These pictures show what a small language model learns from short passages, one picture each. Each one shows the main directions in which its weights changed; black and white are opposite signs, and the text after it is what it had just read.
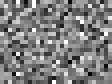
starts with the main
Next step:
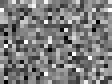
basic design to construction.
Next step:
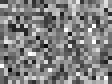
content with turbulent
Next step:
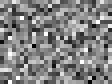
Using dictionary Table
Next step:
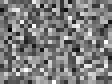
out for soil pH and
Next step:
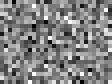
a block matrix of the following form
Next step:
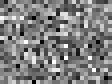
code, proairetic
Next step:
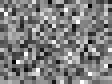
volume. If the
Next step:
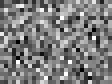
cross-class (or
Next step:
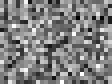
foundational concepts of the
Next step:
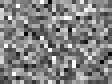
Carlo Simulation (where
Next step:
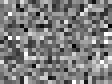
do not. Among the
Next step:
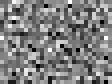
Lemma \ref{dcoh}
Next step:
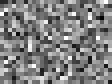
2k$, which contradicts
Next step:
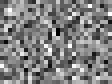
efficient and effective audit
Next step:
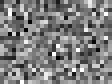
analysis 81 are presented in Section
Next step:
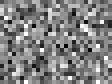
not always feasible
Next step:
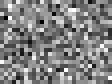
real analytic nearly
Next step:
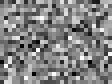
$\mathbb{Z}$ with
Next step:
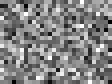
Fealera Ha
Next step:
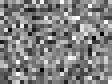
on other urban
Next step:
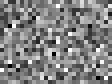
such as asymptotics on
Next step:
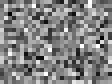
performance in plant growth
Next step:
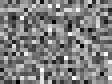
minimal index of size
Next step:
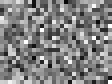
GRP and the main
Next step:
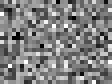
--- while the lifting functions
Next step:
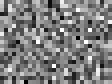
to educate young
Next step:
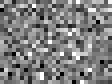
construction exactly the
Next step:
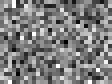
Ligand L₂ :
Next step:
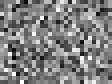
challenge for countries'
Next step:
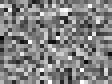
linear operator on $X\times
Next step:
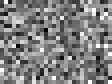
in a language that
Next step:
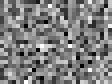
We say that $v$ is
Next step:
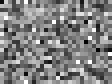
conflict of interest
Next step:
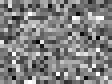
or $\prod_{i \in
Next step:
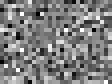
free radicals. -
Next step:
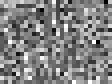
for a given stressor.
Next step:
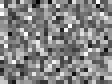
is the equalizer
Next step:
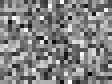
and $y_2$ in the
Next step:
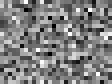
It turns out that all the
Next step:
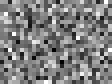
Force (BF) algorithm
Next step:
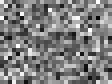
light / neighbor
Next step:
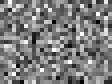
no extra condition other than the
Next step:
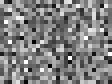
demonstrated that both
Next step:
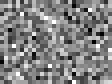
Access CVD
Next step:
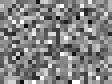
seems to be a
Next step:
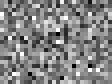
it is easy to see
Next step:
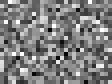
Looking at the
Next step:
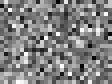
have influenced the analysis,
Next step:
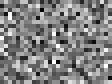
and thus disproved the
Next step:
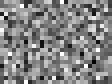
and peer review to
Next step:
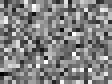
nodes were added or
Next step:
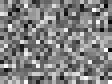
familiar with new
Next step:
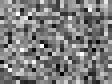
\sin \Theta]$$
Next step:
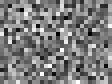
the listing. Beyond
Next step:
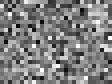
splitting the time
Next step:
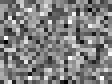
\begin{tabular}{ |c
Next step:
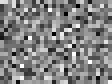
corresponding author, [F.
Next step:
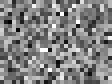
especially children,
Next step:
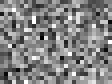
\ldots ,w_m }
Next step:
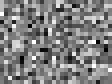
generated via translation
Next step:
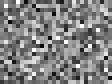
was Dakshina
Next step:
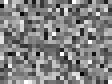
the implementation of measures to
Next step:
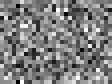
cubic meters
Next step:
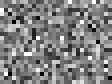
silicon pixel
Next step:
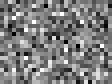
efficiency and the quality of
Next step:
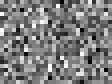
the idea, designed research,
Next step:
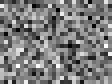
web standards to create
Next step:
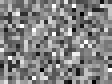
that this can be shown along the
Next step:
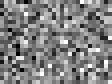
degree and the items were
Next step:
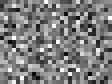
standard recurrences for the
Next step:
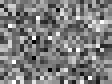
ansatz dating back
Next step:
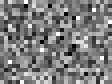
which there is a $d$ with
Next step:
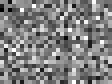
transesterification, gas
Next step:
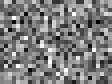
diversity, as well as
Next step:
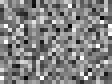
proof, the first part of the present
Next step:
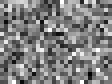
L}$ to the sparse
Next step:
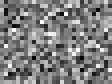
of nanomaterials and
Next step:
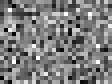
(see figure), depending
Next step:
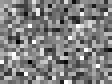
$d_n$ are related
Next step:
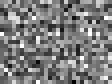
the product $\sigma$-algebra
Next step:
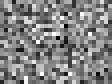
of the ideas they hear from
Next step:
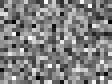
\begin{proof} The proof of
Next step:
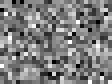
student" were grouped according
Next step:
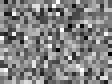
numbers, that is, under
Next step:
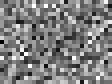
of SWR, such
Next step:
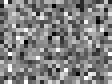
to state that this dimension has not
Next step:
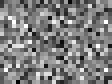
polyhedra; Section 4
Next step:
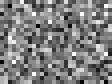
showing the situation.
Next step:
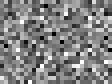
of SIPs over
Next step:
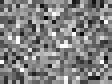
the new alloy was designated
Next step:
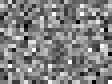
are mainly focused on
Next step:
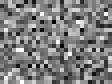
a unique chromosome and
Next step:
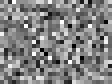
N)$ by the prime number
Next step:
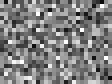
in collaboration between all
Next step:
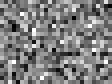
Notations.} In this section we
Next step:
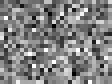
chromatic number of a graph
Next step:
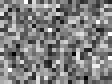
LEPA: A
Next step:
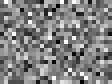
the context of surface
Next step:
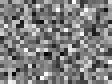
This study be replicated in
